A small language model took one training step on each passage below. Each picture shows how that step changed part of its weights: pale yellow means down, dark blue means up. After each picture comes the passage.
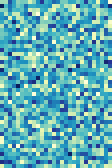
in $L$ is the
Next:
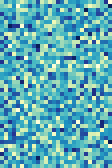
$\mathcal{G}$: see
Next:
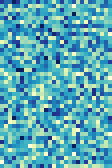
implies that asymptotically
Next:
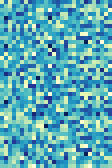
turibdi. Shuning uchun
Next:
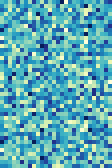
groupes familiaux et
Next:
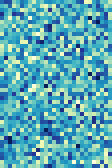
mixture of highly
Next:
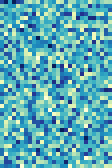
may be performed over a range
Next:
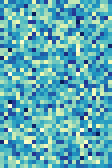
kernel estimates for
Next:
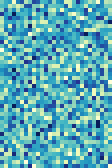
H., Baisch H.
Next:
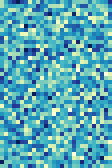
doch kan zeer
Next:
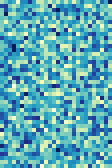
review and references).
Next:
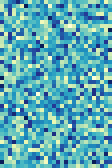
Our goal is to
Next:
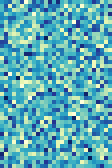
for Brege SW
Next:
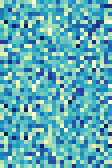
the state-of-art
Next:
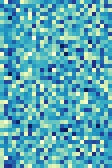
de la innovación.
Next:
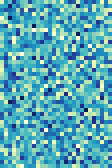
Afrika die al
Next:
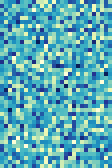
has several related factors including long
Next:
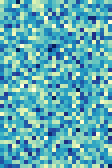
we will use the following,
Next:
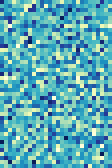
modern approaches to the
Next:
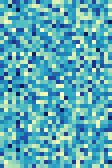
(estender vantagens
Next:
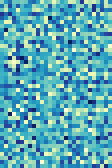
that may be helpful:
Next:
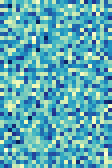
Perhaps this is
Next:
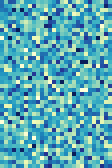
\begin{proof}[Proof of
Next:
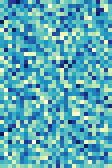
Britaniya aloqalari
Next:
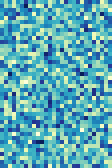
University of Vienna,
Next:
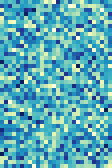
mumkin. Masalan,
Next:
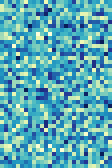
is otherwise false
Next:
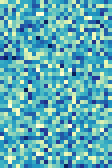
may be more prone to
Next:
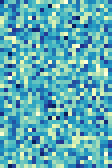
pelo modelo de
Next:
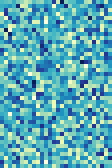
siffatte, nè
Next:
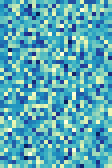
доранд ва
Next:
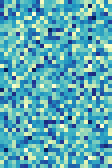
those who strongly agreed
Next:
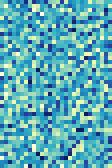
the auxiliary operators
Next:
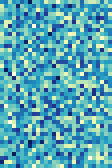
regresi variabel
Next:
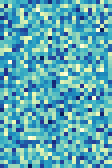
Decision Support System
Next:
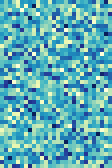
to be approximately independent.
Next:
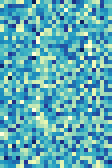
using Spearman correlation
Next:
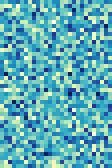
would like to define the local factor
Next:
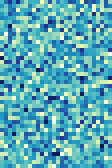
of $H_1$ and
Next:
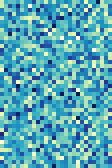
der Veranstaltungen
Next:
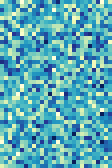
empregado com base
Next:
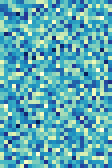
country is concerning,
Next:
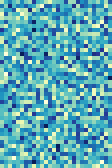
and processes Quality action research
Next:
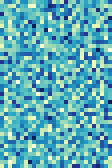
the relation between two different ways
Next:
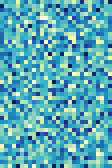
иных действий
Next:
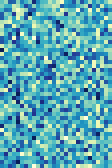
tend to inhibit
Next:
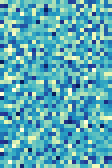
regarding what data it plans
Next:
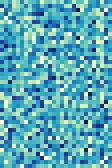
of other sciences?* I
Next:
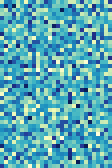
exist \begin{itemize}
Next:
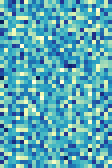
AND BUYING
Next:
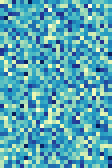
deterministically elongate this
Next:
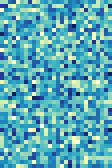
, and ergo it is
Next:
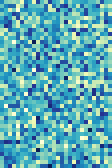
Institute of Medical
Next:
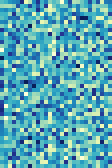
D.R. Congo
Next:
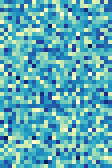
ceneri dei propri
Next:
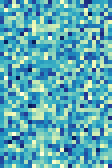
imaging problems, from still
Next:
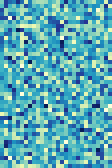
\cite{Ber} for
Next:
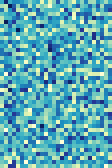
isolated relationships of
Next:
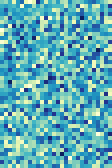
of Place. The following
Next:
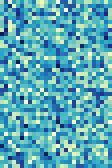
elas escolhem essa
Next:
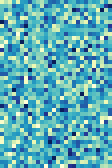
fixed prime $p$, we
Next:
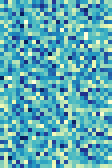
maktab sharoitida
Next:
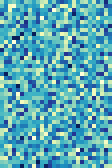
body. Nine
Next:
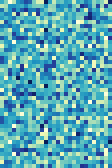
umbrella, the
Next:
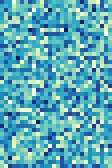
include risk of loss due to
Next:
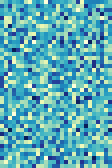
only sketch the estimates
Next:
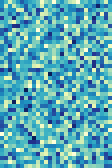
that, due to its low specific
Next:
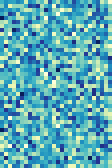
harem and as generals
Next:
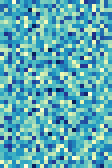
ҳуқуқ ва
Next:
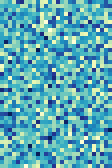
dof. In the framework of
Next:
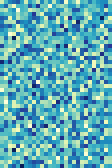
the mean value μ is interpreted
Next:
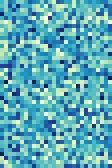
friendship that will
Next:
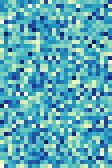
Seine dans plusieurs
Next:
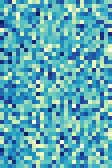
the source of income
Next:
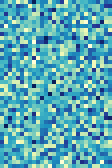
all points outside an
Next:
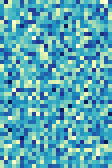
la masiva extensión
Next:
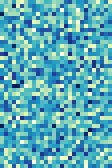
there is a weak$^*$
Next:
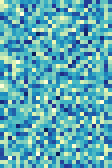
inside the horizon
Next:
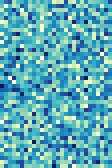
convergence at each point of
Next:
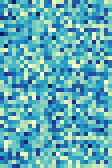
necessary, as it is defined
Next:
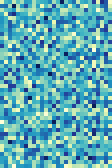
may give rise to the
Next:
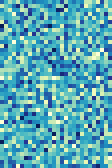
and Occidentals
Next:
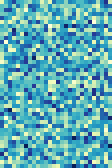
to thinning to range between
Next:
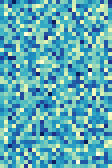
nauwelijks of
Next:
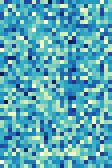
c^* , denoted as
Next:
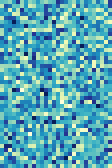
az ügyben
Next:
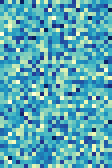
jumlah guru
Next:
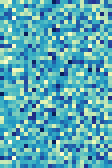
Frequency Factor
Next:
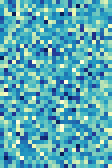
\| \nabla z_t
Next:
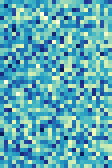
to constructivist values in
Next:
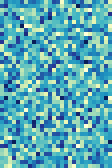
la communauté universitaire
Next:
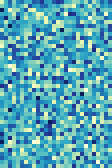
tabel (Uji t
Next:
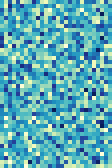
establishes the relation between the
